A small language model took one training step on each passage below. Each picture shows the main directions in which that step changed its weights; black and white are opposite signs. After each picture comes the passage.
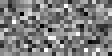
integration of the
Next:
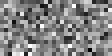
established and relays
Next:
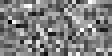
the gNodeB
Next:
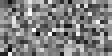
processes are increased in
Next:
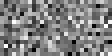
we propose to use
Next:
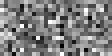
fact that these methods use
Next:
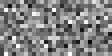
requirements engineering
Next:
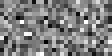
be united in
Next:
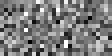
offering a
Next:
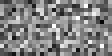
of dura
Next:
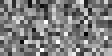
the desirable
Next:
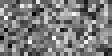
At this stage
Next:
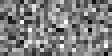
reduce water quality,
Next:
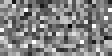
for the students to
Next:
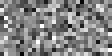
increasingly important for
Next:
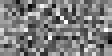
higher than that of the
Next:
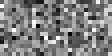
1 The experiment list
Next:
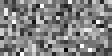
reaction to activity
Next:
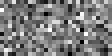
and important insights into
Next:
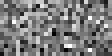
is based on previous
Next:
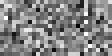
sheet of paper
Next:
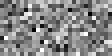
for its task as
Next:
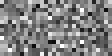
was tested on the
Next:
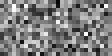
gap must be
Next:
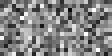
on W. In other
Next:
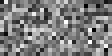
to the inlet
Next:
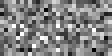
9.1 Input
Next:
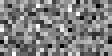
malignant or
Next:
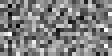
number of flowers per
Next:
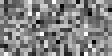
MSCT is more
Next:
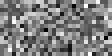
is used to supplement
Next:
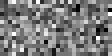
10. Effect
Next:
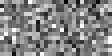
xanthate was
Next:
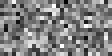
unaware about the
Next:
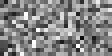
and minimum
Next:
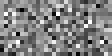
shown in Figure 1
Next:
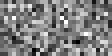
ladder in
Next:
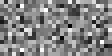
3. Cold
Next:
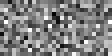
interface. The
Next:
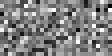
- inter-row
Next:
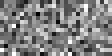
or conventional
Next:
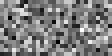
carry out the
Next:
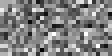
either its
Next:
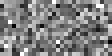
pain relief
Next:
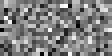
using various tests that
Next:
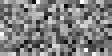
of spherical
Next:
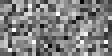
that the concept of
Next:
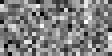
of poetry is
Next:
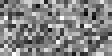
P$ is a
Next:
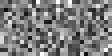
attendance, and
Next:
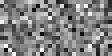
was calculated as:
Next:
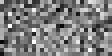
am also thankful
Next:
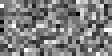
Studies on the
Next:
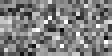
distillation and
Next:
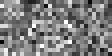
Project was funded
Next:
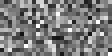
the experiment. This
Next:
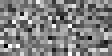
needs improvement.
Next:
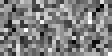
dynamic pressure
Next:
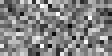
a Professor
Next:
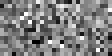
of the system in this
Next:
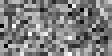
for find. Where
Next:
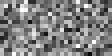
were compared, and strong
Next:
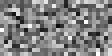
becomes a
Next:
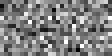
of one year. There
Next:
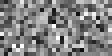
taking into account
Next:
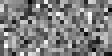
paper [17] was
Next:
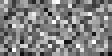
loading conditions by
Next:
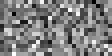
risks. This model
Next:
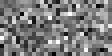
example involves several
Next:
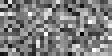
Many researchers have
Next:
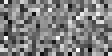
numerical approach to
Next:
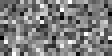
clients, so
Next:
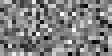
the two measurements conditions
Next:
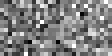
the captured
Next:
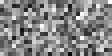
on request.
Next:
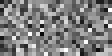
when to test for
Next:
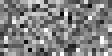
is due to the
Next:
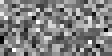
corresponding author
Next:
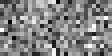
to deal with
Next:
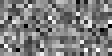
respect to the
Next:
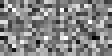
- Yates,
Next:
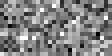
were filled into
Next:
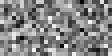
separates it from
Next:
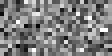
per the relevant
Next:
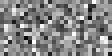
solution proven in
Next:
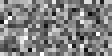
were offered on
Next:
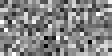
and simulations were
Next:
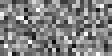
this essay is
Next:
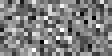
student participation in
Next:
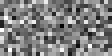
like Fe,
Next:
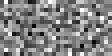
BSH ¹
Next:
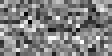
variety of field and
